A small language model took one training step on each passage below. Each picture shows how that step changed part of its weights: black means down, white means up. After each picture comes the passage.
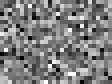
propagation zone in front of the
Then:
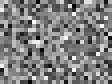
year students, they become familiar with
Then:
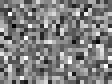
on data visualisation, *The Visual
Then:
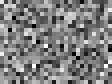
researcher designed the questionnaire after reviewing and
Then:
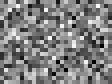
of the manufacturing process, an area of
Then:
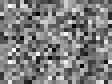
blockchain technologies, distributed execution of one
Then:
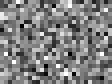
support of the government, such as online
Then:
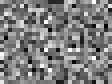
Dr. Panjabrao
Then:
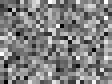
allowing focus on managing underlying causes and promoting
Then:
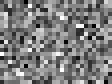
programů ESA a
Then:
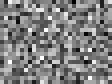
Literacy rate is 26.4%.
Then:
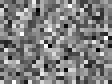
with an air blower and the
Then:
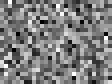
and get project topics approved for them by
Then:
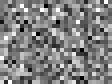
centres), thereby enabling higher charge
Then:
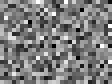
Submitted Version 1.0
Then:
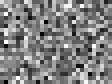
instances of emancipatory possibilities
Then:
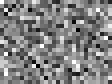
is greater than 0.05, and
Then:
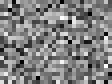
compaction history and conductivity values for the
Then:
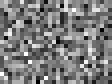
market research. Whilst the
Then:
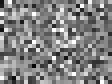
to transition to organic methods through targeted training
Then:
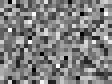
skills development and interoperable data are
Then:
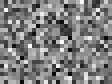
energy utilization (Eu %)
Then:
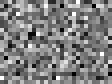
1. Set-ups
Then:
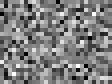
where I belong. Because mostly, the
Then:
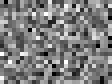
Communications. 2021. DOI:
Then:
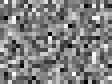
and gathering on the street because
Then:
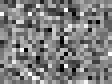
most common type of malignant tumor
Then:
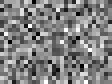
policies played a role include planning,
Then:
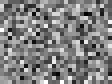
elements are limited, and their mining can
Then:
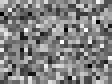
toileting, bathing -
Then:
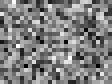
symmetry of the environment of a
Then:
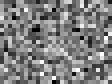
proptosis, or facial
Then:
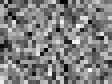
providing pollen and nectar for
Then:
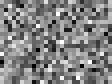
The age-old understanding of urban place
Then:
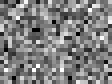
had some asymmetric facial
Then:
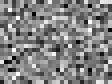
passage is almost same for all cases
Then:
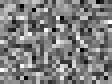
data-driven (language) learning
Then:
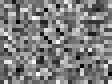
retrospective descriptive study from
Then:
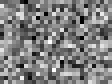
The paper will examine how VR can facilitate
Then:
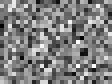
Because of its high efficiency, the
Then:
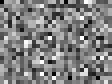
in the city, outside the home,
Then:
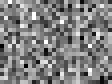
Present FEM S8R
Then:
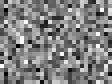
geospatial monitoring, and
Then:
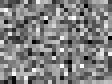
foreign currency to modernize production
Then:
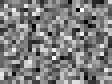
delivery systems, self-micro
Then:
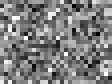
trust calculation because it addresses the problem
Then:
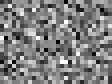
to remember and activating threatening
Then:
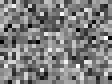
will be developed and the levelized cost
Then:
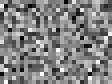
algorithms have been used in this work,
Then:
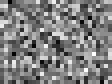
larvae in a concentration exceeding
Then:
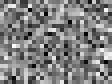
to the occupation in the area,
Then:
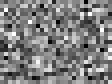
a fresh recipient). No records
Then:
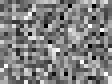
at the last by 24 % in males
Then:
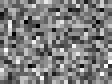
source 1 st – 2 nd CO
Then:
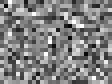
development of the port. The bilateral
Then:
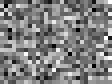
design can be achieved using only single
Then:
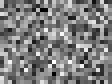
hierarchical decomposition of the
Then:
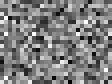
per 1US dollar official exchange
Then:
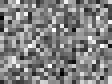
of exposure to patients on AAP,
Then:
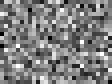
type, i.e.,
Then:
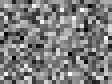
retrieval technologies over other information technologies is
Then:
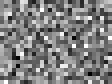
[score2] object reads
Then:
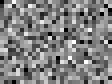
for many citizens. Many countries also introduced
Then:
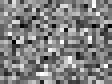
of hazardous materials and preventing environmental
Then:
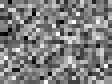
of peatlands. For example,
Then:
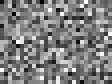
flight path connecting the starting and
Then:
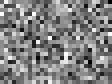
are considered to be more fundamental than the
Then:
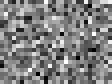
set-up is thus obtained in which
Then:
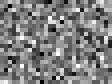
the widely used multi-omics datasets
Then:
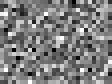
expected results; - "Project
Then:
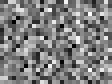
KA and HAS:
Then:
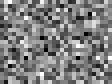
cousin postmodernism have
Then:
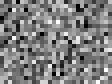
secreting inflammatory cytokines and
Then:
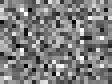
HEI) before departure;
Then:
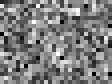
the referential data. Deep
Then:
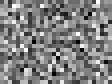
centimetres, and
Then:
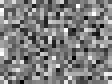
the pediatric patient usually
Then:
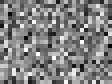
center to be operated, and was
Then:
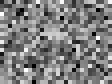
The active *in vitro* component
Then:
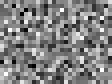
at break. The stress/strain
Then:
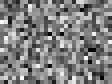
within which the LKA system is
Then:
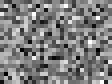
labeled bottles 3 times with
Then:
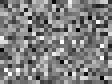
referred by Meadow 1996).
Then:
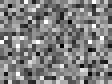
along anterior edge at junction
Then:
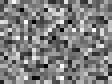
lens (NA 0.28 or
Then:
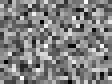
importance of establishing relations with the media to
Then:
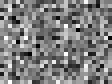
report 3.1 Conclusions Early
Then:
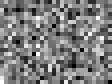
the less necessary aspect of speaking skills,
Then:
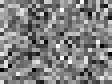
, and the state produced by the
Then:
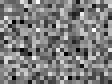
жизни и их
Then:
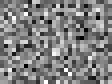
be used together without producing errors. As
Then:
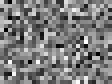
authors. Competing interest The authors
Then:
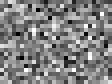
obtained from all individual participants included in the
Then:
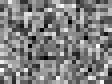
existing work in the particular selected domain,
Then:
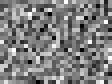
reinforcement in thermoplastic materials
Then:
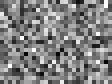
Bisher Zeina,
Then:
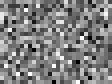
Q11 Please read the following statements
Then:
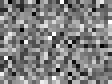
current organization's state can be eliminated
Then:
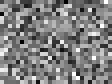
these commitments will be communicated through
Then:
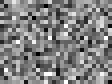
recommended by PRISMA guidelines.
